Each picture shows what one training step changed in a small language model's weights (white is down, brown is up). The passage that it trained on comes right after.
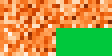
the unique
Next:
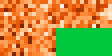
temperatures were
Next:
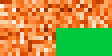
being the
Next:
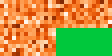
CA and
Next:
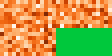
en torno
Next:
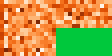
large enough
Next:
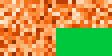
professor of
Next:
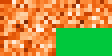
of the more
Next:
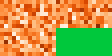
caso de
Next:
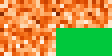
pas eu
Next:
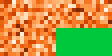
of them
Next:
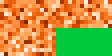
and 3B.
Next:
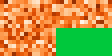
untuk para
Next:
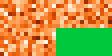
de korte
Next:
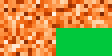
other hand there
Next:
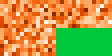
set of medical
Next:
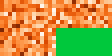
makro va
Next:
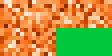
the excess
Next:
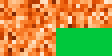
provides information
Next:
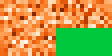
the estimate
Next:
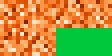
the reward
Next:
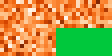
i nie
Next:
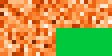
The Rise of
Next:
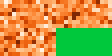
mas existem
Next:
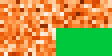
para analisar
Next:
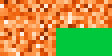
leading to the
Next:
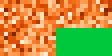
2D magnetic
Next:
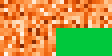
a cabal
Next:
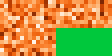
In Figure
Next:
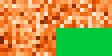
constant defines
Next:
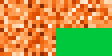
see also
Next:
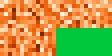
для их
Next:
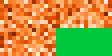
coupled with an
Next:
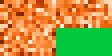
que tais
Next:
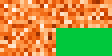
activity and
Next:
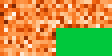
jak i
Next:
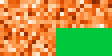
the NP parameters
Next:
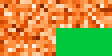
emission, and
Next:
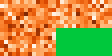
nu este
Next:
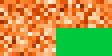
the center of
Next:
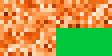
acceso a
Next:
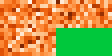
como se observa
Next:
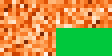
the protocol
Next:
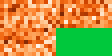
stars with
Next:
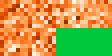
close to
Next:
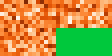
species and
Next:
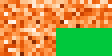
коли у
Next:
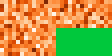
the SOI
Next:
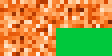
It is important
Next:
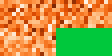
we take
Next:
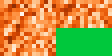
result at low
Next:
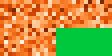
formation in this
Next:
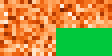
as one lowers
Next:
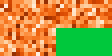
Tax System
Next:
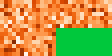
de recursos
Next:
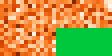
e sim como um
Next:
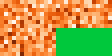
балла по
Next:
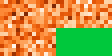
periodic system
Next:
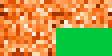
qualidade do
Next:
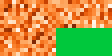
the interval
